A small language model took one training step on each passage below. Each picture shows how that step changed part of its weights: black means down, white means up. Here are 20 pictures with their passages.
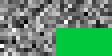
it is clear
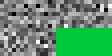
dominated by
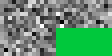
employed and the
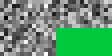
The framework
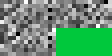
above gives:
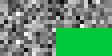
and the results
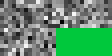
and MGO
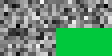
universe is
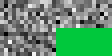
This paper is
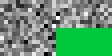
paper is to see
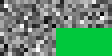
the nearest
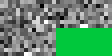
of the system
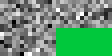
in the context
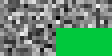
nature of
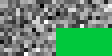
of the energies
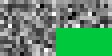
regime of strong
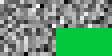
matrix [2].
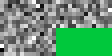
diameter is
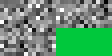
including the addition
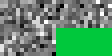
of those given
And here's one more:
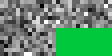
of the system,
